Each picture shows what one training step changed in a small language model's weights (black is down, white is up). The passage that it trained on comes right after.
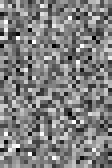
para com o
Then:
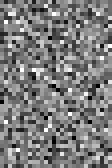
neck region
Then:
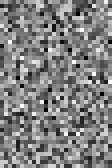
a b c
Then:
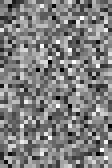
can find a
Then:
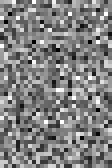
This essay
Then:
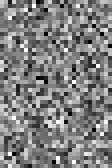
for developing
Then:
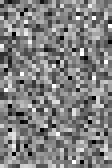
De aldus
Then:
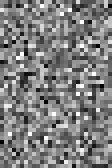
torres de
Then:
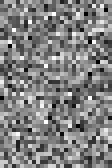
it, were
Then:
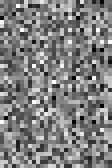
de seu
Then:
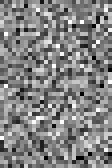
Dies hat
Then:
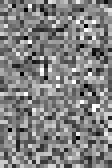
que devemos
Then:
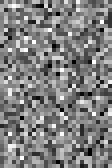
in daily
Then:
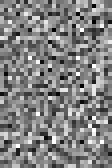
combined to
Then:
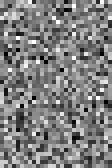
la modernidad
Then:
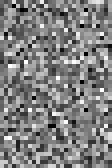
accordance with
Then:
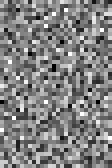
takes the
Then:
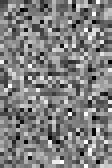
fronts –
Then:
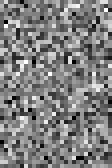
teachers in
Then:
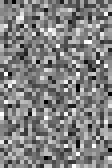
main role of
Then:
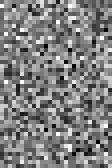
indicating effective
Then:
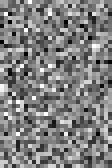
the patient
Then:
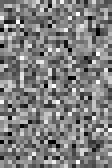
so far.
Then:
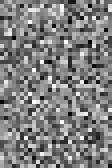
1 \quad
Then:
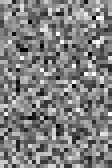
va amaliyotda
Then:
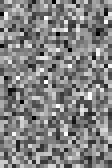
in the field
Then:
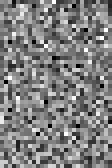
also rich in
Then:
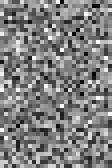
qilish usuli
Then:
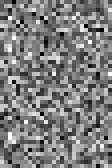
& Ter
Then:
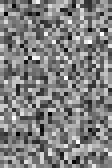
of foreign
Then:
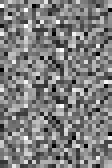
adopted a
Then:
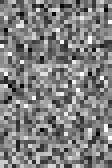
its suitability
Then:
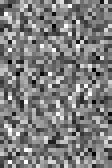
target object
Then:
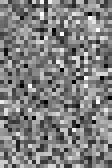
costo de
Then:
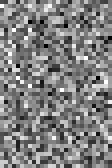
explained that
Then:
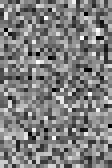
key factors
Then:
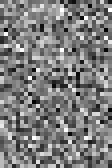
< \tau
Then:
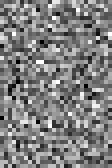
entrari no
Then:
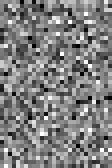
6 weeks
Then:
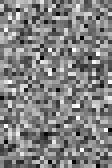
had heel
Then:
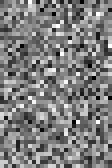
are able to
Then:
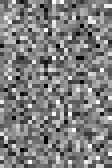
convey social
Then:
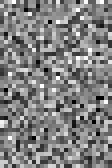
connection with
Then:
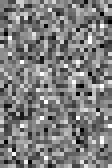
titular do
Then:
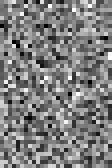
and educational
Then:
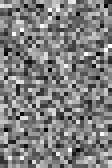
and reality of
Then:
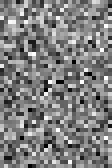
wurde die
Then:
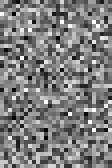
dan uang
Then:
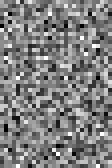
the event
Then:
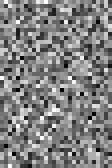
the application
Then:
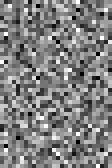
other comic
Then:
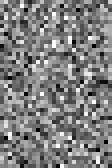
will ensure
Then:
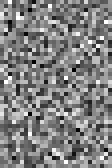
nature of
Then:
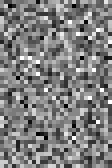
for B1
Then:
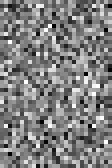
un centro
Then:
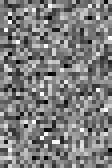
de producción
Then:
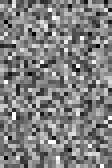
functionalities and
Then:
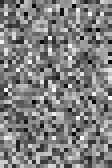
le même
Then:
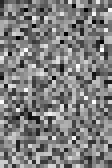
aspects that
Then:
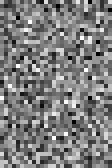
disso, é
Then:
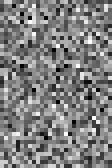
to average
